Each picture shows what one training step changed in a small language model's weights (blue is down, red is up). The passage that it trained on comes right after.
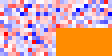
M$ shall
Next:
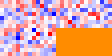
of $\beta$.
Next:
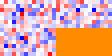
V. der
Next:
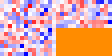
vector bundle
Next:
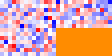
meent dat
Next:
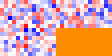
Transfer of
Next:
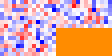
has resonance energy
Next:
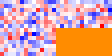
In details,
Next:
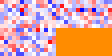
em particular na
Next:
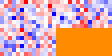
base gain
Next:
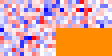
halftime point
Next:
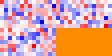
each variable and
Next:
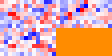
with a jet
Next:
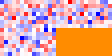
my graphics
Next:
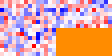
resonator is compared
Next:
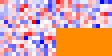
a equipe
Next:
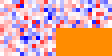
against the
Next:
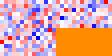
admits the
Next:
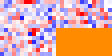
perspective de
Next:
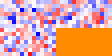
matrix. We
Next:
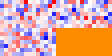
mulher e
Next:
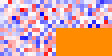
la mise en
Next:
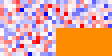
loss, and
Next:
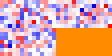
ranges determined from
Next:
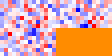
fainter than this
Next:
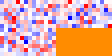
effects, but then
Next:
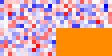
currently achieved
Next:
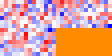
that of a
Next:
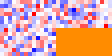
of graphs and
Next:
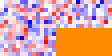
although the
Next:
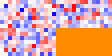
the results by
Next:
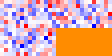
актив в
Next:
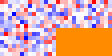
подход к
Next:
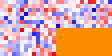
los textos del
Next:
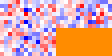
predict the
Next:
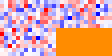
on the state
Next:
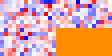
доход; -
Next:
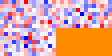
terms of magnon
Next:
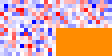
we propose to
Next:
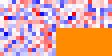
deformations to
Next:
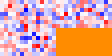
methods like
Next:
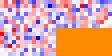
on a sum of
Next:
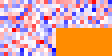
relações no
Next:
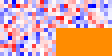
extended particles.
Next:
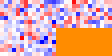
approximately 250
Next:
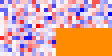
general statement
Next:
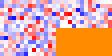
ampliar las
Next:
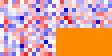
element has three
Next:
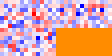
neutrinos by
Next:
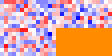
will be included
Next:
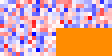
the physical scattering
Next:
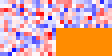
the title
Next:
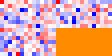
\\ . \nonumber
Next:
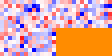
values of the
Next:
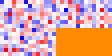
approximation for the
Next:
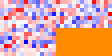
таковой у
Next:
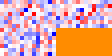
sets of
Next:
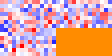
la diferencia de
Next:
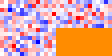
modelo para a
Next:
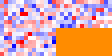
an environment.
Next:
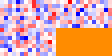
much smaller then field
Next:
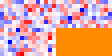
bir qismi
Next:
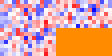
three large spatial
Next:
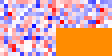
in the potential are
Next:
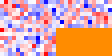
go to an
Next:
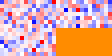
case of a general
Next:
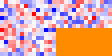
a direction from the
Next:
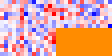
ettirishdan ham
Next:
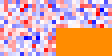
high resolution
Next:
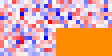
ce îl
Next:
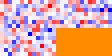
moyens de
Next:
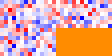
observe that
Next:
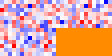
plano de
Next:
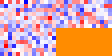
ўзи сув
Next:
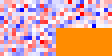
for the triple
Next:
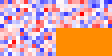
incelik ve
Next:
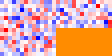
features expected of
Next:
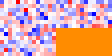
tragen nicht
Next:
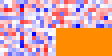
are effecitve
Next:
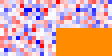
30 gradient
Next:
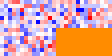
by approximately
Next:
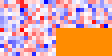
set $A
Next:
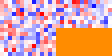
the right.
